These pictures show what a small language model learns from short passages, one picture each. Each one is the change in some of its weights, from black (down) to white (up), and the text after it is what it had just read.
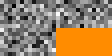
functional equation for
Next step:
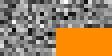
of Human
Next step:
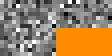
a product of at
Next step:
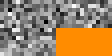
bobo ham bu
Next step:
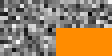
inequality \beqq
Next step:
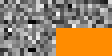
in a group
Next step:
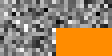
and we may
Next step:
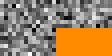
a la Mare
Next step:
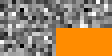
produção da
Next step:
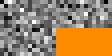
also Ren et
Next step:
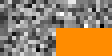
Entrando na
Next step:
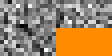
2 yoshda
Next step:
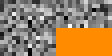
ткани в
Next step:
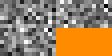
by applying
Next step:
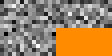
manage stress
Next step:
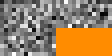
Но в
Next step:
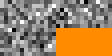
zijn dan
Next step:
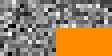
to equity
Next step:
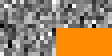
a point is not
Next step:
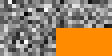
built for
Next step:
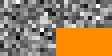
Levi subgroup
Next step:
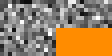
este motivo,
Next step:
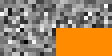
the set of all
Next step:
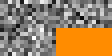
nicht seine
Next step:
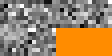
un indicador
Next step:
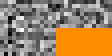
as follows. We
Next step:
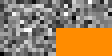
bilan hisob
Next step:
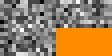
of $V$
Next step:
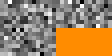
that there is a
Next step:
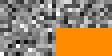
Moreover, the variety
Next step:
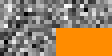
element. From
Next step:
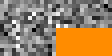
the estimator
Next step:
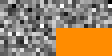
glue two
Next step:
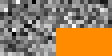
analytic map
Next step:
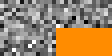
the verification
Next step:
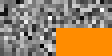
fragmento de
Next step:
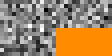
This means that the
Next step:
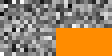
an edge of
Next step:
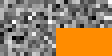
the problem, the
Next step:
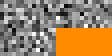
resultantes da
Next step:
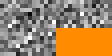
$x \in
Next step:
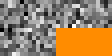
quien será
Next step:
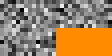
prévenir la
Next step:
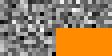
of the formation
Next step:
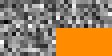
with a differential
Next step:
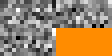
\ldots ,
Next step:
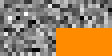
on a smooth variety
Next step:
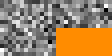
we use discrete
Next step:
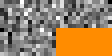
– millat
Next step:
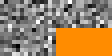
case $S$
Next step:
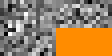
factor. Thus we
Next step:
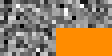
conocer y
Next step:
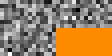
in the left
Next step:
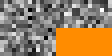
se tratando
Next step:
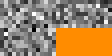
to explain
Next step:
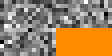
not analysable
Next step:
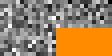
the level lines
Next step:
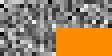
bounds on the
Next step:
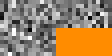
for harmonic
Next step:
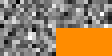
weak amenability
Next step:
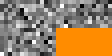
final left
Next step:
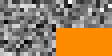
small unit in
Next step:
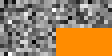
present the results.
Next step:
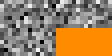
and Automorphic
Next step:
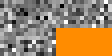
the proof assuming
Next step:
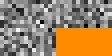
is decreasing on
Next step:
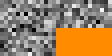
se divide
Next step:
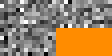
- Achte
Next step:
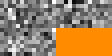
big enough,
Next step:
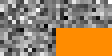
\indent Note that
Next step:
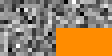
have that $(\nabla
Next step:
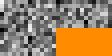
у межах
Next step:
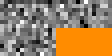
función que
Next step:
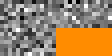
product of iterated
